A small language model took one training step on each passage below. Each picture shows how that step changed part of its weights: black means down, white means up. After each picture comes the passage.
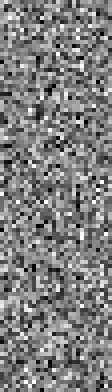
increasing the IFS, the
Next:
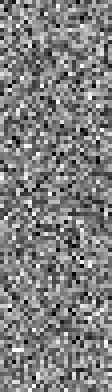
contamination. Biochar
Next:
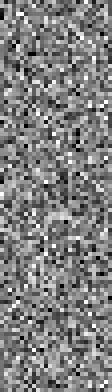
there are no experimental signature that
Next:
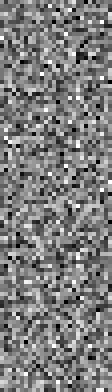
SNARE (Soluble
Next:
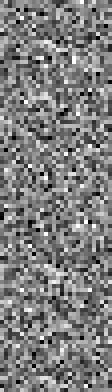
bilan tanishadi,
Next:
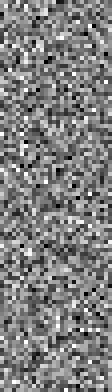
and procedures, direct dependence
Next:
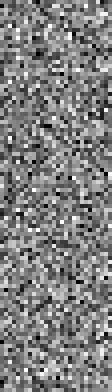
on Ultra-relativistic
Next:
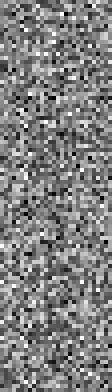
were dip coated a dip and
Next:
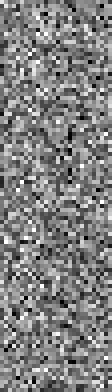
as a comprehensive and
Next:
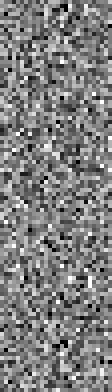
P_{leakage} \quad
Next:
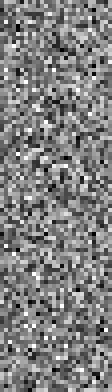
embedded within the structure
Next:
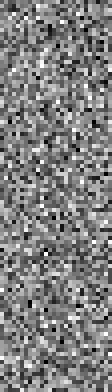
por efecto de la
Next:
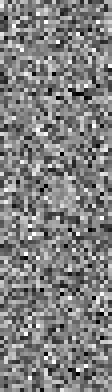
to form clusters (White
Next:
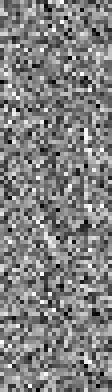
n/a n/a Conventional
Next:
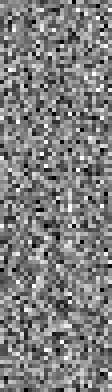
na to da možemo da
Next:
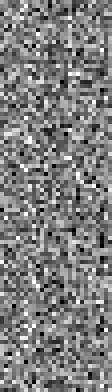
modes only in the regions where the
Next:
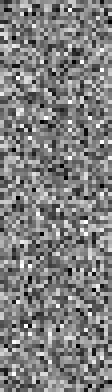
on how these amplitudes
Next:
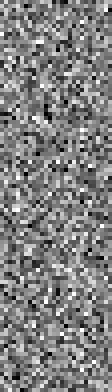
consciousness of young
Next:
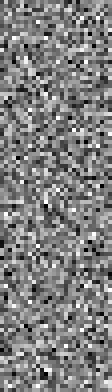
kaygılara veya
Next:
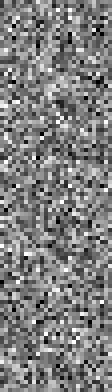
consequences of its impact
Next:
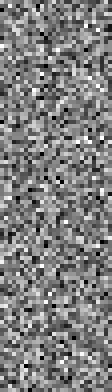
You have enough people
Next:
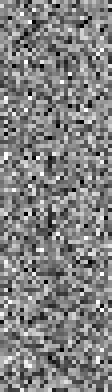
model of a system can be transformed
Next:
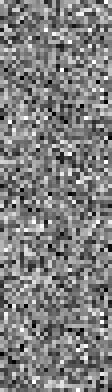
limit of this theory and apply it to
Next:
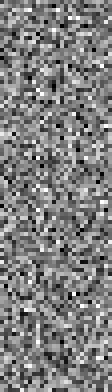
regularization schemes were
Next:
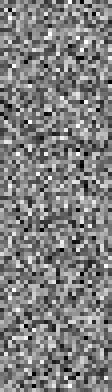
Tabii Afetlere
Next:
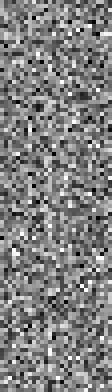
ongli mehnat
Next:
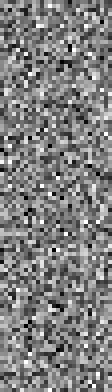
first principles. The rich
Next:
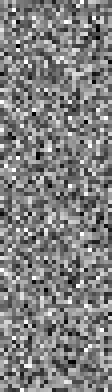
and Tamil Nadu The
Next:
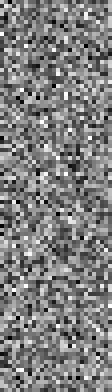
RTA, A \ or \
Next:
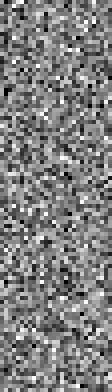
we present some important groundstate
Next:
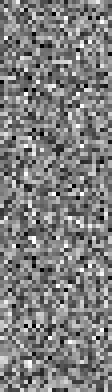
detection capabilities at forward
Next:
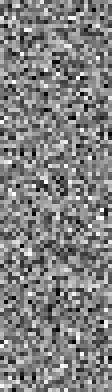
and review of related data are
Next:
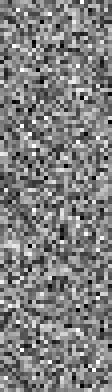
proposed system conducted with
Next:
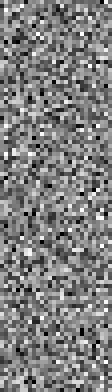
higher quality and yield.
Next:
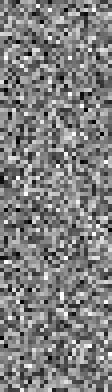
getting liberated and also
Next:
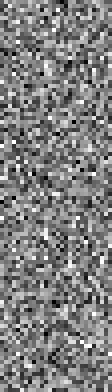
of the vortex tube are
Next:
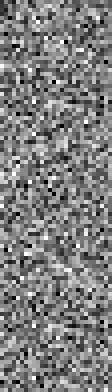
first day of prediction.
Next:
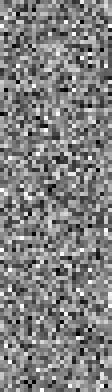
be extracted from the quantitative
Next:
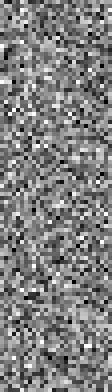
a brief introduction to
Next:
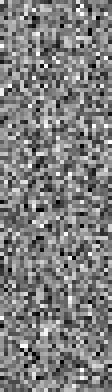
% So even though,
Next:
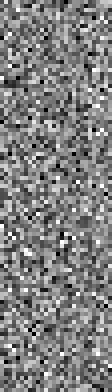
value [2]. Coffee
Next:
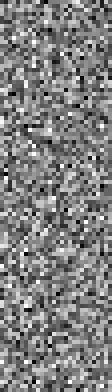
that affective commitment will be
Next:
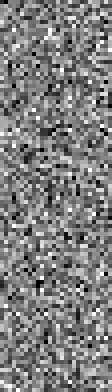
in the TSM 2 class and
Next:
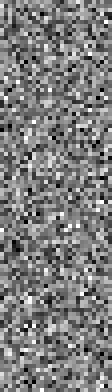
to increase the company's
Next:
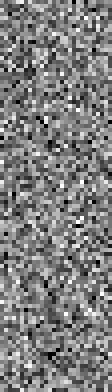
in full water level and
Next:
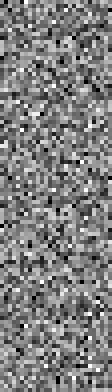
nutqiy faoliyati,
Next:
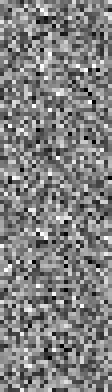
$\mu$ are not directly
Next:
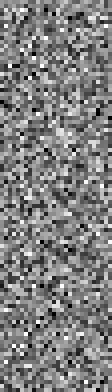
and Technology* 17
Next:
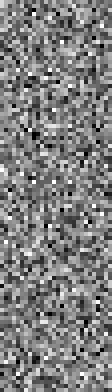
Prakken, H.,
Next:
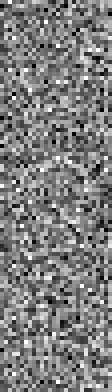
\noindent At ${\cal
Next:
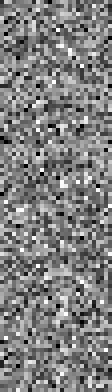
3) обоснован, в
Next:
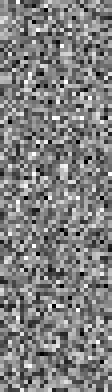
long-running applications.
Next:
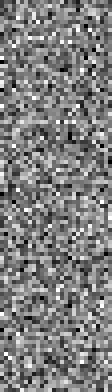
vs. Highway). In
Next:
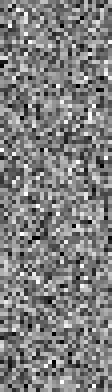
signposting page. We chose
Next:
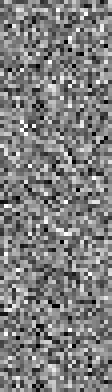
glaucoma model rats
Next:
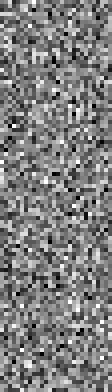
higher spatial wind data resolution
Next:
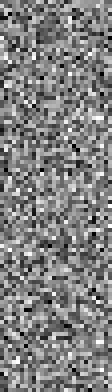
exclusively of the
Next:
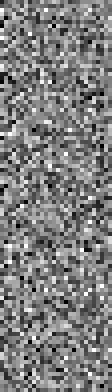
$\al G.$ is taken to
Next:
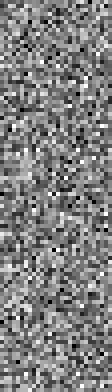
at work. As a result,
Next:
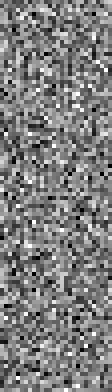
let us proceed calmly
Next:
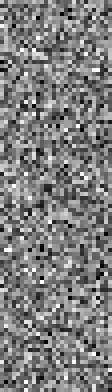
weights, the interaction between the
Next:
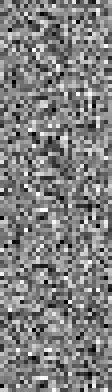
dilakukan dengan
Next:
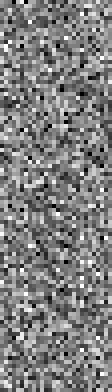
$dN/d\eta$. The
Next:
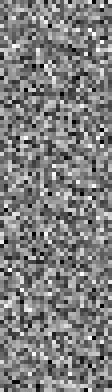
healthcare workers
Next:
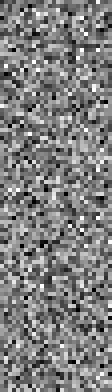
over a wireless network without
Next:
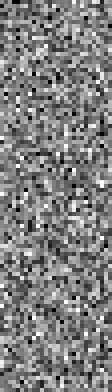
bo‘lishini tarixi
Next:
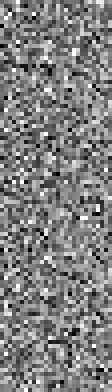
to pulmonary edema
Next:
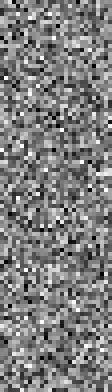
intermediate link between
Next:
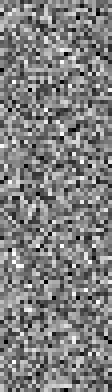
estas estrategias se
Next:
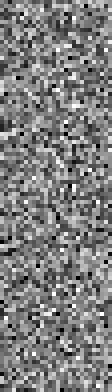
and 5.8 kpc for the
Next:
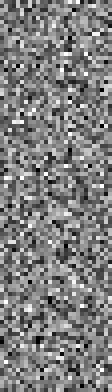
morphology and ITS and
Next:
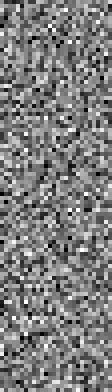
Gerich JE. Normal
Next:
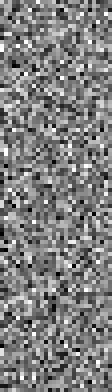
Because it is recommended
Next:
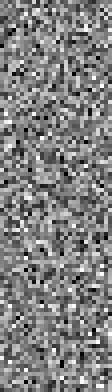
other hand, external
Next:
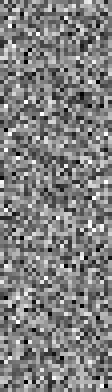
of origin of ascending
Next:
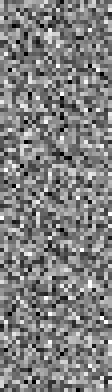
story of explanation of the
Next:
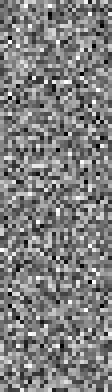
faoliyat sifatida
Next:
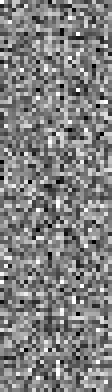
then $f(A)$ is
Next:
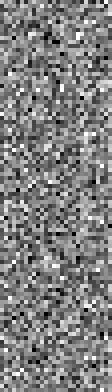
\be \lim_{k \rightarrow
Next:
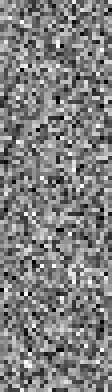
first phase of authentication then they
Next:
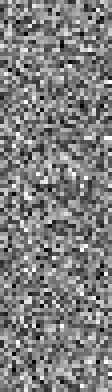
output due to the integration of
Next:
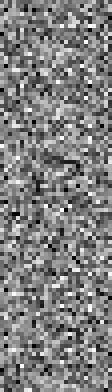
das plantas representadas em
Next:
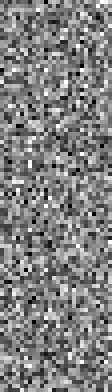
simbolik, serta
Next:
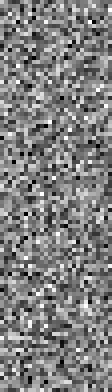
The trace of choice is the
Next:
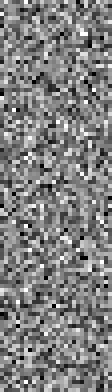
with the fluid. These two
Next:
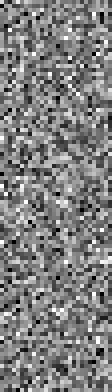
с изискваната
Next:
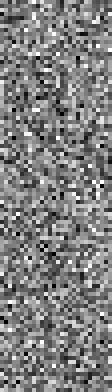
panel a count spectrum and
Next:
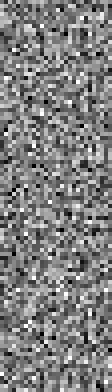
phase behavior. These building
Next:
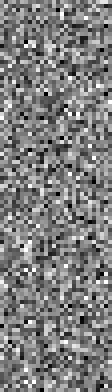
that the skill and experience
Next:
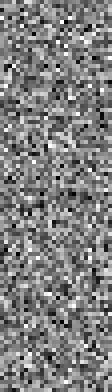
the vehicle and with respect
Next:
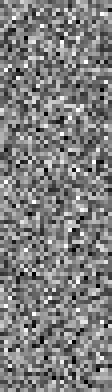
problem domain. Here we use
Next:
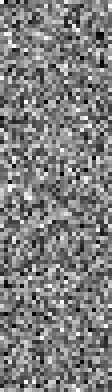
technology, teaching
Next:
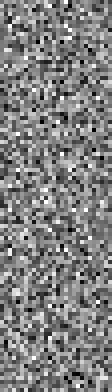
Peña Chacón,
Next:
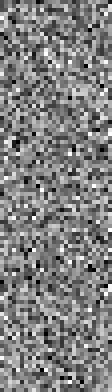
connue la FRH au
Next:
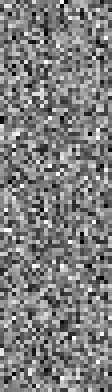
\end{eqnarray} In order to
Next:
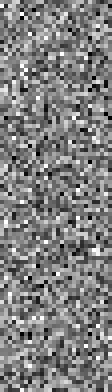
estratégias visando
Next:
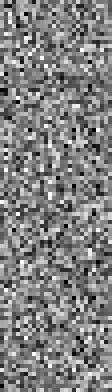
using validated attitude
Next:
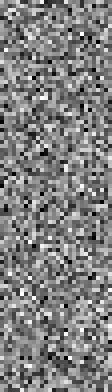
skripsi yang
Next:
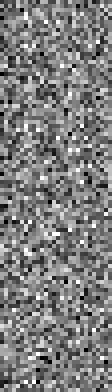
support for the reporter’s
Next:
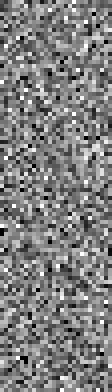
| 2028 | Installation and
